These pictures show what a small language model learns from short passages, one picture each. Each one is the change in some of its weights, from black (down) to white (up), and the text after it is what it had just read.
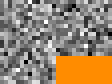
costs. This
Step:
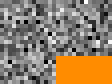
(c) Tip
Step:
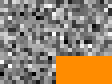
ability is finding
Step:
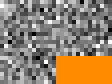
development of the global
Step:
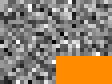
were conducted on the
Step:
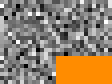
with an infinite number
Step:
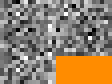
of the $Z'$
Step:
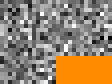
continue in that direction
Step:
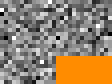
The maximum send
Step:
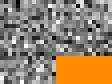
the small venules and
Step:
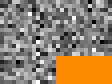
successful strategies
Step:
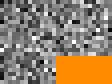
\times 100 \quad
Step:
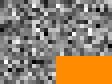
analytic properties of the
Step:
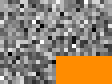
the 211 standards of
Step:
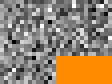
can occur under room
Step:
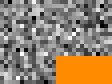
status, bus
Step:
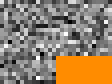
the $\pi\pi$
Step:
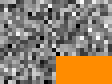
of many body effects
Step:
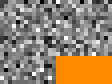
1 diabetes
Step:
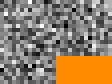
curve for 1 with
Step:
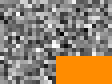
and Technology,
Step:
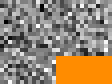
battery is
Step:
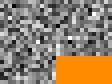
role in tumor
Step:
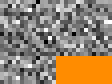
it is evident,
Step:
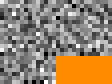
Phase quantification
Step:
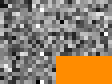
Hallam University,
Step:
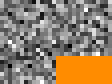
used as the criterion
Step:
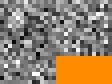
Ministry of
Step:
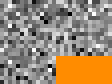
the rising fields
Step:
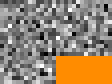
one's physical form is
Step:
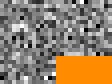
interlayer distance in
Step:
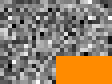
space K3$\times
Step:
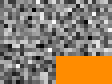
routes will also
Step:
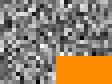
gives an overview of
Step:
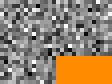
[13] for the
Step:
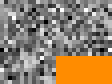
growing a short
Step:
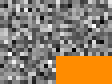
constraints), to
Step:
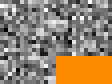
dispersed on the
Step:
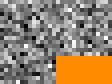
Info Article
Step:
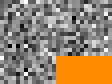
of any weak effect within
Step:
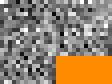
of the wide and
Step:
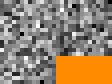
band edge, where
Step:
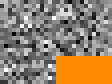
along the Galactic
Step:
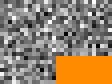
in Polymer
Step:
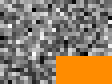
*An algorithm for
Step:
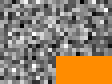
of the OH group,
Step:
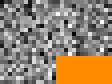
ejected or pass
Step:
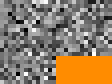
the sentiments using
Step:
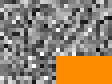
to the growth of
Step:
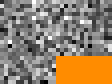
great extent, this
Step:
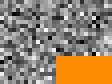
product quality, and
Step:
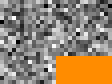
procedure as above,
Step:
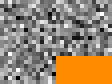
BSE provides an
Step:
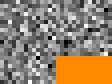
is suppressed compared to
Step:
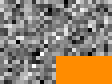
an adhesive the
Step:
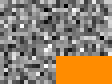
Figure 1: An example of
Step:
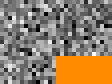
turns out that
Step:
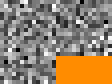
a given class in an
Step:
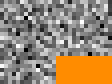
we may obtain a different
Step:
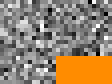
dark Higgs
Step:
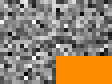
theta power and higher
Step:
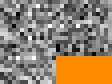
independent researcher and
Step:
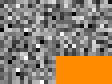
consisting of up to
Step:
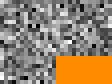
heavy metals
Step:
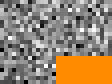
2 marks in
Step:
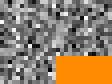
an extension of
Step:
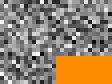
syllabic structure and
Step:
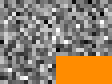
in grey scale
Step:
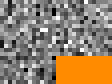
may be that changes in
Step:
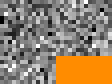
plots showed that
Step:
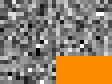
Before we discuss their
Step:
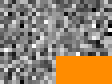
of 205 respondents
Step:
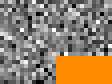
open science and
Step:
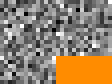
selection deals with the
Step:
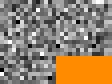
energy, in the form of
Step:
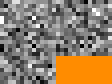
dedicated to the
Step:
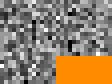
product were selected as
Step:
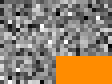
fundamental physics
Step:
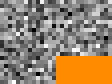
contains only traces
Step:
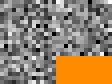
visibility measurement.
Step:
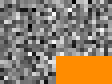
contrary to what was
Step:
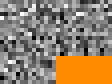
was then cooled by
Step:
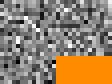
with concentrations of
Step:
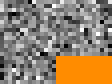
flexible as
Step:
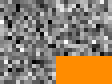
choice of the
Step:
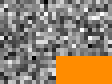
CMB angular power
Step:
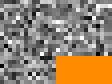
to the present. The information
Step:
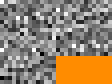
the secondary star have
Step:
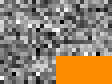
This trade-off
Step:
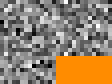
reversed: CN
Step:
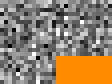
The objective of this
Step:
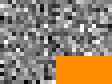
syndrome and
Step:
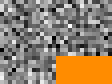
It can be applied
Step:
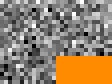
and to delineate
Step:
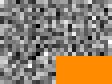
detected (2 mm
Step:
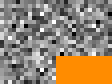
after burn shock
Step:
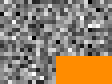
pathways was
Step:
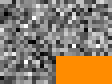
for same things.
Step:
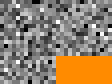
local physical quantities only
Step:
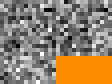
study, fig. 1
